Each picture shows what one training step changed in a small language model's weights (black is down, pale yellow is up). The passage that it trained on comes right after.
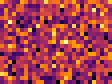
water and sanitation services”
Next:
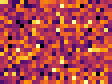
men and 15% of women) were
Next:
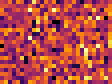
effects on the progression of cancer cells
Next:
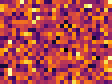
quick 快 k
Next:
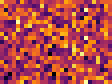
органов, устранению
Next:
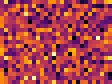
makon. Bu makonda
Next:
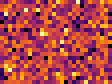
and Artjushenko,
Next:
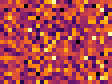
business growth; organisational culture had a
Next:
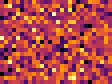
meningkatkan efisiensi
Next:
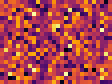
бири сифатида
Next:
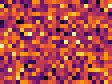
os ideais da instituição ou de
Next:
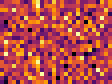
a mesma veemência que se
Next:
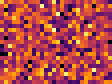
role of the researcher, coherence
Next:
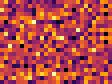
de Mello, decidiu
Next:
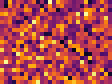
The conventional fire alarm system
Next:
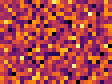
женской прозе использование
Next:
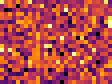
best result. Since Eyring and
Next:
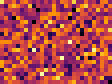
for the money paid to
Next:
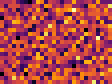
wajar, serta memberikan
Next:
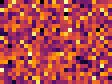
van de vragenlijst
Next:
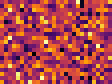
in books before children start school.
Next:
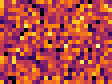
в тому числі
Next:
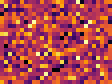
RAMMS, GIS,
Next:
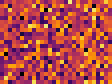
MATERIAL E
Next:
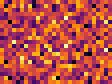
FILINVEST CITY
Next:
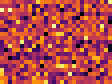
methodology. In this context,
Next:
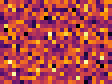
sayoqligidan ustalik bilan
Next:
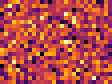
A área total do TPS é de
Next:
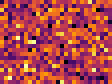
Henning Lobin²
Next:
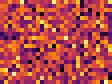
in government. principles of
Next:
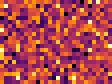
President, Indian Dental
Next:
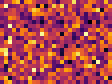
collection authority Tehsil
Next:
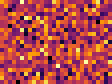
in a UI of 4.0
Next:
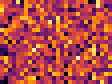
Jason Poole of the
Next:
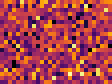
increasing visibility and commitment to nature
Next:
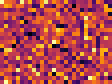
below 2 years, and especially infants
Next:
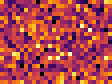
иностранным языкам,
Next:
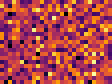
voor het Boekhouden
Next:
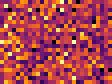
que tecnologias importantes possam
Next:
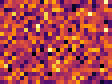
en France. Les résultats
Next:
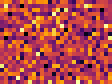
dream ends, they realize
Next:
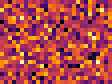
Oz. Dessert cup
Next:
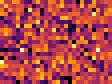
возможности. Вот только
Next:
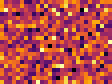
more effective in constructing consumer
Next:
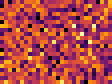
participaron en esta
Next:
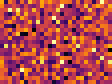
precisely, a word) that
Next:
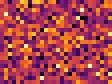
nina- chilar va
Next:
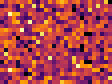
governments have adopted an economic strategy designed
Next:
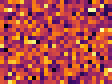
hinaus wurde OpenAI
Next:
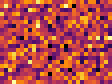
The formation of metal complexes can be
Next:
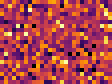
политической социализации –
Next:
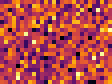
ordenado, traduzido e
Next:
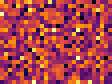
materials The datasets during and/or analyzed
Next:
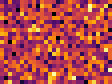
For Alcohol Substance
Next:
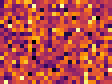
of 25 risk factor combinations were
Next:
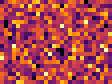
use Google Scholar to conduct their
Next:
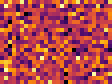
definition of the professional characteristics needed for
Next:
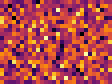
groei van BNP
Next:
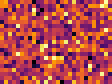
or not there is an acute effect
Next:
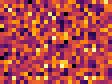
спостереження за
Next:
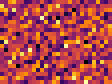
sejalan dengan penelitian terbaru
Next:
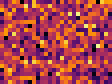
vuelve entonces todo un
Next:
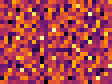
тергов ва бошқа
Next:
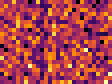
Ушбу изланишда
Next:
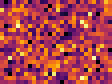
субсидій, що
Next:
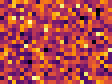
been consulted and studied
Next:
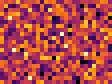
(*International Standards Organization*),
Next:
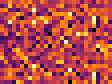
TCP SYN Flood
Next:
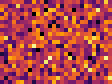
Menurut Mulyati
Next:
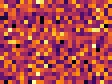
control Increased revenue
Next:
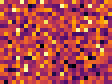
mentioned element (Iron) recorded
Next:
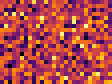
questions of culture, nation, and
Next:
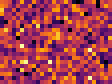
tizimining ta'siri 543
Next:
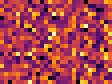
культуры, усиления
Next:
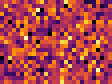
$\bar{\lambda} =
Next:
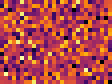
- a) de formação
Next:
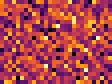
В настоящее время
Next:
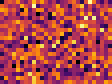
does not occur until weapon
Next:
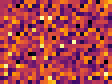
ta’minlovchi hamda
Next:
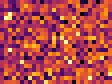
um futuro mais equitativo.
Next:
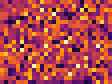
a strong understanding of anatomy
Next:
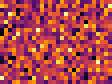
da/de Tablo
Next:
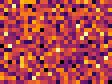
elementos estruturantes adotados nas
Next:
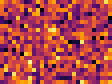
иммигрантов». В
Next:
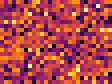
students' identities and valuing diverse
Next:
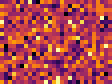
Draft E : Writing
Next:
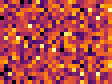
bahwa aktifitas pemasaran
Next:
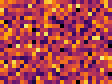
solutions that do not require investment in
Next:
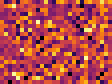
and δ -BHC,
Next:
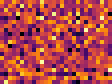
a spectrophotometer
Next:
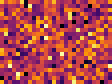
to the cages. Furthermore, the
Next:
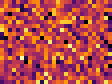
to claim 1, having a
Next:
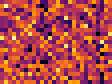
Хитой сиёсий
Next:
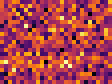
Tanqidiy fikrlashga
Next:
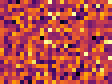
examine these changes in *D.
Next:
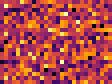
(IDH) ha logrado
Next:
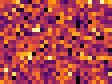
oldukları çalışmalarda
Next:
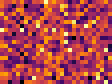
and shape (area,
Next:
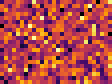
sustentável passou a ser
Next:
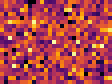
hak dan kebebasannya
